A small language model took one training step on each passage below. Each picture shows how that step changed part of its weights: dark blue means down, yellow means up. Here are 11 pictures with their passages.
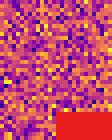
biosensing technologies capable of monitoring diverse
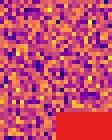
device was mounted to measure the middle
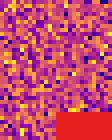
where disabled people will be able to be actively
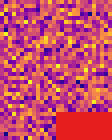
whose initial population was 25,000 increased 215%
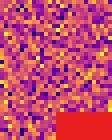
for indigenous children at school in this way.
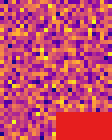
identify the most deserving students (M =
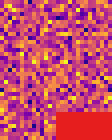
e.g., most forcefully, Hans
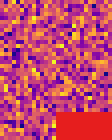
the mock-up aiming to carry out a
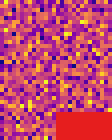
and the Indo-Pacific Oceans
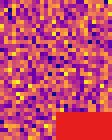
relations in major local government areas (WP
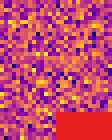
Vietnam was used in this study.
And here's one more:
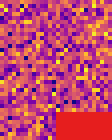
home. THE IDEA OF
